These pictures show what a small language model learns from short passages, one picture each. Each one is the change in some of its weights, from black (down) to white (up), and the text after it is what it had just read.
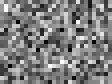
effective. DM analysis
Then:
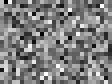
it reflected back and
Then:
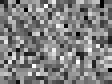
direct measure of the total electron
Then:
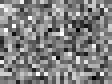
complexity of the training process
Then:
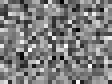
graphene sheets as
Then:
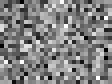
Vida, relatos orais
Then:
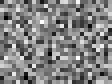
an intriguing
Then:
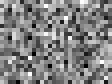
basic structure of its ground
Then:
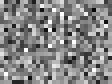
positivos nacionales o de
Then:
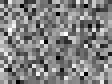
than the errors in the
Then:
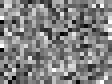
variability level of Galactic
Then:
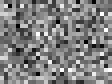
$\mathbf{k}$. For
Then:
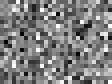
peculiar ---
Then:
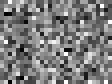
a discretized
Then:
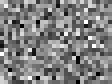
star density map of the
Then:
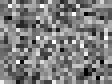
\epsilon_{ikn} \langle
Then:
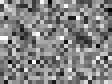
vertical flow, following
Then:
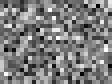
mass difference is given by
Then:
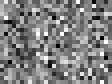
$32$ topics at
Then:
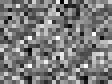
to}} IEEE
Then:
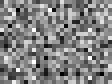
media ini dalam
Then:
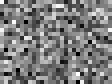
и произошли
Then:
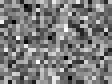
mechanics, where it has
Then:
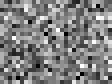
em contextos educativos
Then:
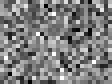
culturales. La
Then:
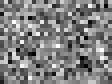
stars are probably
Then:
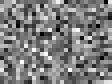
this case the transition lines from
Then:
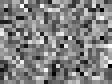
em categorias
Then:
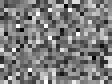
in sol vel in la B
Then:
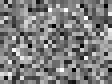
MC}$ because of the
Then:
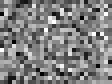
specific energy arrival
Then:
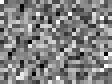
*Trade Deal*
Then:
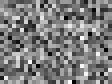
ega bo'ladi.
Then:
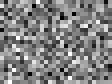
bo'yicha bilim,
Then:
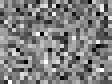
finite element simulations. In
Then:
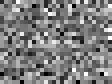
the Euler angles
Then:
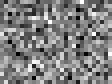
located at the position of
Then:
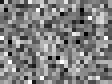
explored, open
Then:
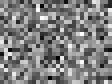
da vítima e
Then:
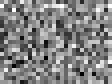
yaqin taniqli
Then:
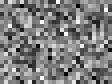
via CXE, but
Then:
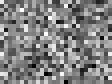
savdo aloqalari
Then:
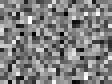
a classifier that
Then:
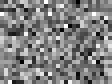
as bases de dados
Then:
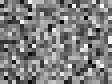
quantum systems there are several
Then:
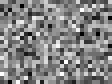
generates corrections to the
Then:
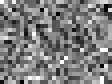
O76 at two selected
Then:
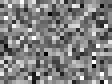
na podstawie
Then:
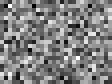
closed off from the
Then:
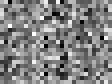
у ЗЗСО
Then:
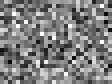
der Entwicklung der
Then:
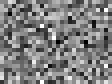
the four BDT bins
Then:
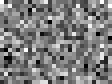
et à une réduction des
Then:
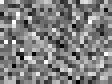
відбулися у
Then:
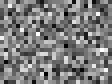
to understand the added
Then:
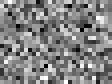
observed either at the
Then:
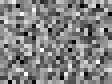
modes, with a larger
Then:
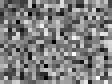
function renormalizations,
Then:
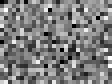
slope of GD
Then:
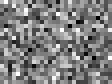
unitary criterion
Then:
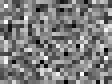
indivíduo em processo
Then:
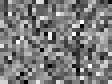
\nonumber \\ &&
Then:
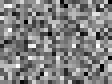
be derived for complex
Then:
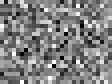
южного Урала
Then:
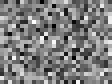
a variable is called a
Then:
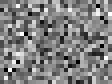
suivies des plantations
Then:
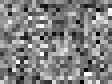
\hline Incomplete
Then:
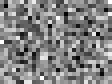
transformers, cooling
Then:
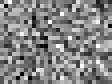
(solid dots)
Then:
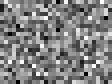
eigenmodes of the
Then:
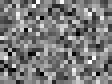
with matched matrix
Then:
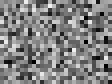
de FEDATHI
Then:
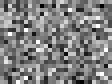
\\ \hline Gaussian
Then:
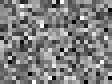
of Chemistry and
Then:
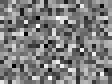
yoki ichak
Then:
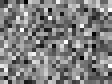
similar to the semiclassical
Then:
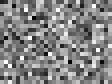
tovarlar (ishlar,
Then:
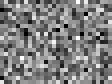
ifodalash uchun
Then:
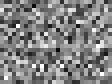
the cantons for the
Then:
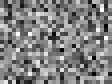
some stability problems. For
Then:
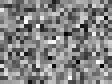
devido a seu
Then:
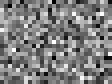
să beneficieze de
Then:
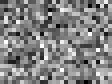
consideraba al cine de
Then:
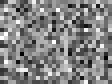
current, and for many
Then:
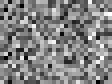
a análise de
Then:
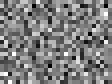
bo'lishga yordam
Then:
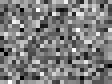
ortiq akademik
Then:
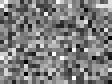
picks may not be
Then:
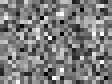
$t=x/\overline v$,
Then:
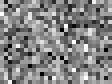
Las unidades no
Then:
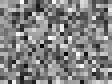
binary population to
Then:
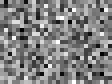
gas inside dust
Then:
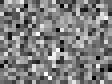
lensing on the CMB
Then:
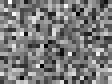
aber ich dachte,
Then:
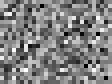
e para quem está
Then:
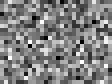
| almost in all
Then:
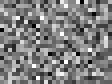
either result from the
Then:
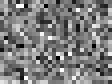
uchun katta
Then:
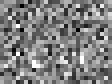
the high densities of the
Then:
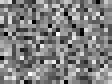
interest. When the
